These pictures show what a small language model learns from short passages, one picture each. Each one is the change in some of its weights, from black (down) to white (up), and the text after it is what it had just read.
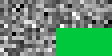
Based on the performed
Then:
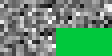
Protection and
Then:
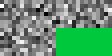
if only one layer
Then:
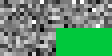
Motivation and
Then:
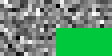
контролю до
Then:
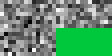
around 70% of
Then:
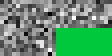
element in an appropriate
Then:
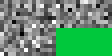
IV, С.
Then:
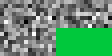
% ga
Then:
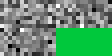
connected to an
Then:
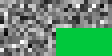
in three energy transfer
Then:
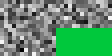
research are expected to
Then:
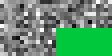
о чем
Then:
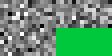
adequately present or
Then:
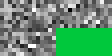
this theory has not
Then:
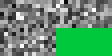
1 Results and
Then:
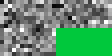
hogy a
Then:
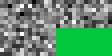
Accessed May
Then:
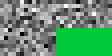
general subjects.
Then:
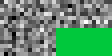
tirons la
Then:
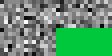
do Tempo de
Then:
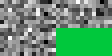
бир тил
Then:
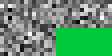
técnicos e os
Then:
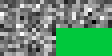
article discusses first
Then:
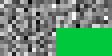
Boyot deb
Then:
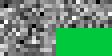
olingan sof
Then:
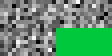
place. Les
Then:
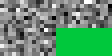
una comunidad de
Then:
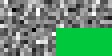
темы на
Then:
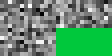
underlying the main
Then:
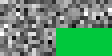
nazariyalari va
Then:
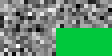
the world. -
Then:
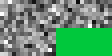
belonging to 17
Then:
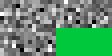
numbers as given in
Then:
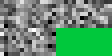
decir, estas
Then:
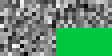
load path and element
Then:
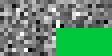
boundary zones
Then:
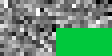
основних групах
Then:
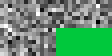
shall ensure that men
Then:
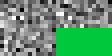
displayed from
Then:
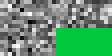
muscle forms of
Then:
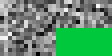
to the quality of
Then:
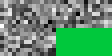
defines the
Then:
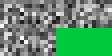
step as in
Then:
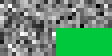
provoke a
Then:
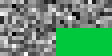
from the beginning
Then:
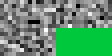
oneself. It
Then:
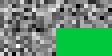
the world. Information
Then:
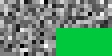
la protection des
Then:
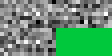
it can be the
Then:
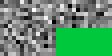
public. Note
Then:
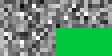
- Berry,
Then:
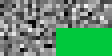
study, we
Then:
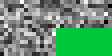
assuntos como
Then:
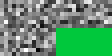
le faible
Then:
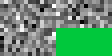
pages differ from
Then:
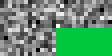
Abstract The article
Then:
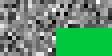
System infections and
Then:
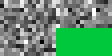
ва юкларни
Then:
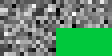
Drain placement
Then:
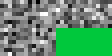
educational life of the
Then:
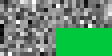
ușor de
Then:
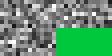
movement can be seen
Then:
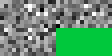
untuk meningkatkan
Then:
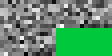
appropriate ethical
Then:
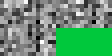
I hate
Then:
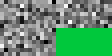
and overall use of
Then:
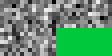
organism. The
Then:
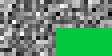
and special technical
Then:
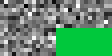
found comfort
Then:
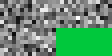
So, significant
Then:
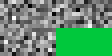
spread from people
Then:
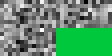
the other in the
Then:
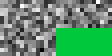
following Agency
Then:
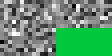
teng va
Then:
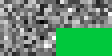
poule dont
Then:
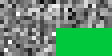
expert opinion,
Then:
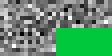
already known in
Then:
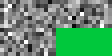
as a single type
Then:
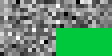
negative correlations across
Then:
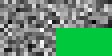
event of a fall
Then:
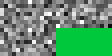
antes que él,
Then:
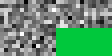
with neutronics
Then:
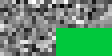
andere methoden,
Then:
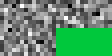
community. Their
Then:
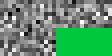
created or analyzed in
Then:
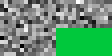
absolute percentage error
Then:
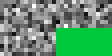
variable). The researchers
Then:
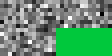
nível médio
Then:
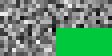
effect on plant
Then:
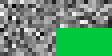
proposed from an experimental
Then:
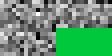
mathematical tools to
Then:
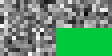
under various operating
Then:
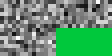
relationship with the
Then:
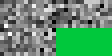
The online work methodology
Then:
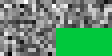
by people in this
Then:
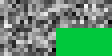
Review. –
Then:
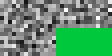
for the formation of
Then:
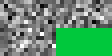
caso de empresas.
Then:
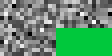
regression and the red
